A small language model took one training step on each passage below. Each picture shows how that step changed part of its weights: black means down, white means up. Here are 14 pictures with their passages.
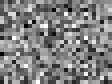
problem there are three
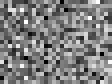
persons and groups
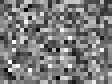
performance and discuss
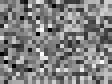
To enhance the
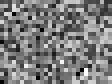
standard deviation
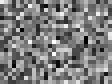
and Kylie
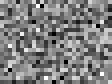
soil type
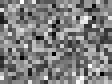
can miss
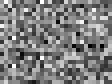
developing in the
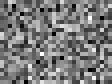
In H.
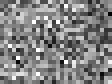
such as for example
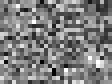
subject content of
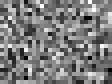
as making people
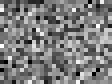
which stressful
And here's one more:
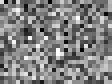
implied that
